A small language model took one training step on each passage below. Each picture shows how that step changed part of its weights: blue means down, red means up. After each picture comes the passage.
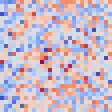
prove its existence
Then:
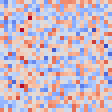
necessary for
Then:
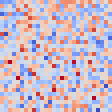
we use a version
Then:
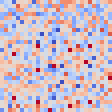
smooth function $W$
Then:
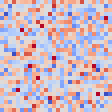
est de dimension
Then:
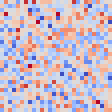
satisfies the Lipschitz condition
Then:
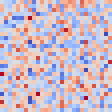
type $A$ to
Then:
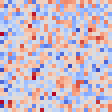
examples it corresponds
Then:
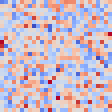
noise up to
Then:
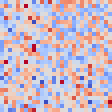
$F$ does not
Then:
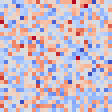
} \Delta u
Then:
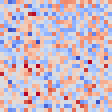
problem has been well
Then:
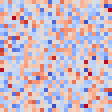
+ \delta,
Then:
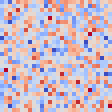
for some $a >
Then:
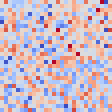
and three inner functions
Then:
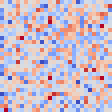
1$ for all
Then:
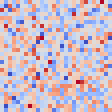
a 2-category
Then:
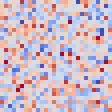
are neighbors
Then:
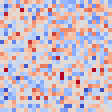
i.e., the
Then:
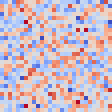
nice; we have
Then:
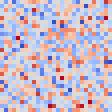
= \langle a,
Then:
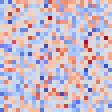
for some constants
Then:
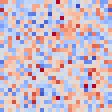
and radicals
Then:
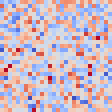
the $n$-th
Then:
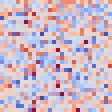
indicates that
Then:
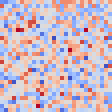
a metric-like
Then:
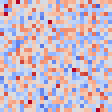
the almost
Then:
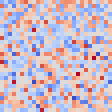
the proof of our main
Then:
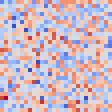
obtained after solving
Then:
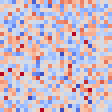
scheme gives an
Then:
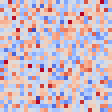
word metric associated to
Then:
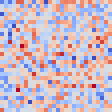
natural tensor
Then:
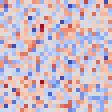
edge set of
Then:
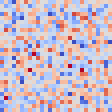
The number of iterations
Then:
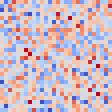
in the sense
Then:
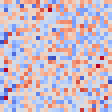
respectively. In figure
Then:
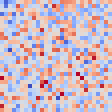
show that if moreover
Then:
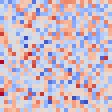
compute the dimension of
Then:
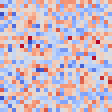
it suffices to
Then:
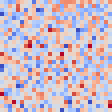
define $\varkappa$
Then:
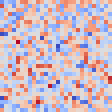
the required result
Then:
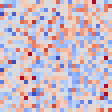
in Section 5 we
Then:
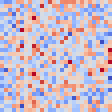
commutation relations
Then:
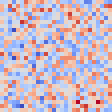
In order to construct
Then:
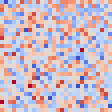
could be very
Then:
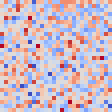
of order $p
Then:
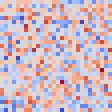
third, it
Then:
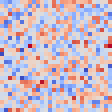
an automorphism group
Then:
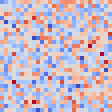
grows with
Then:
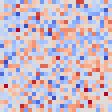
monotone path of
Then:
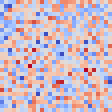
which are standard test
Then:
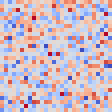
is encoded by
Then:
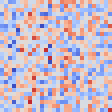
First, take
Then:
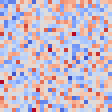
use a vector field
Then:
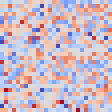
the cancellation
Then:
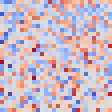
now provide a more
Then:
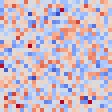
If $G$ is
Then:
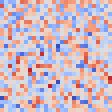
the required properties
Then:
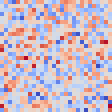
Since the integrand
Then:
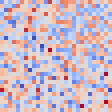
not on $y$.
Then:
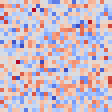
We first show that
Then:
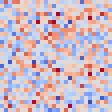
same leaf
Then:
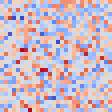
equation that may or not
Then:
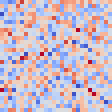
give the definition of
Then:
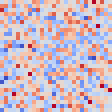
element of this type is
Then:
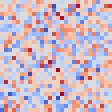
that each arc
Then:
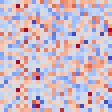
$L$ form the
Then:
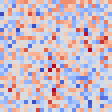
other hand, from
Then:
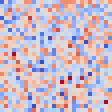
with $1 \leq
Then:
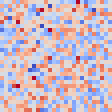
confusion between
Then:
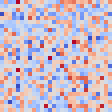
Therefore, for any
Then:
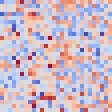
characterizations will be
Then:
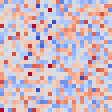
2\alpha \le
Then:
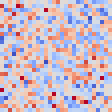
both of the handles
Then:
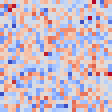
all $\ell \ge
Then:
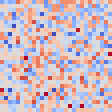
written in
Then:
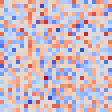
discuss here
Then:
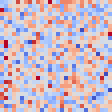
on GPUs
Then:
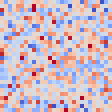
learn they
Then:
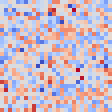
different branches
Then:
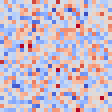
non-empty sets
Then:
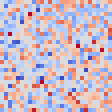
result: suppose
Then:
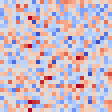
$\mu$, it follows
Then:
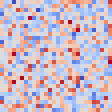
Setting $\tilde
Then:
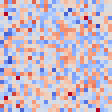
which this process is
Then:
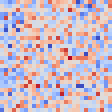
variant, in the
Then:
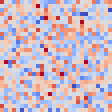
the quadruple
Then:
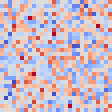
est vrai
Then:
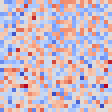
completion of the
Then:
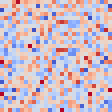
graph $G$, the
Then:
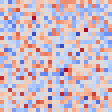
is proportional to
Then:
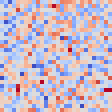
be arbitrary
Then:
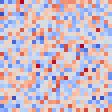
can choose a
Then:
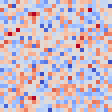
slope of
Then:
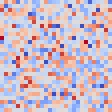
of the distorted
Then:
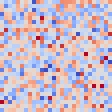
case IV of the
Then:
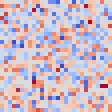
We first show that:
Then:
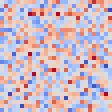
were even defined!
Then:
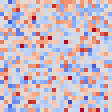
is also even. Then
